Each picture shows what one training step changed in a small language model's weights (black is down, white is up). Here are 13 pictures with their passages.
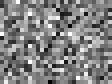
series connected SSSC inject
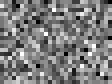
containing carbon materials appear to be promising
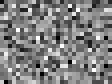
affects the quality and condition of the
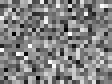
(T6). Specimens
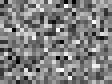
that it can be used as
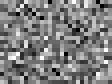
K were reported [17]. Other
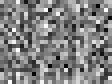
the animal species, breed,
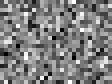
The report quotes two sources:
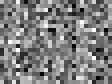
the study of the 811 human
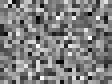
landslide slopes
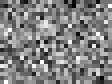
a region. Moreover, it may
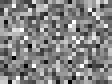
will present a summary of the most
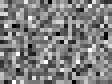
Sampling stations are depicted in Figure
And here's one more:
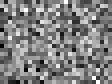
Two-Bedroom Units
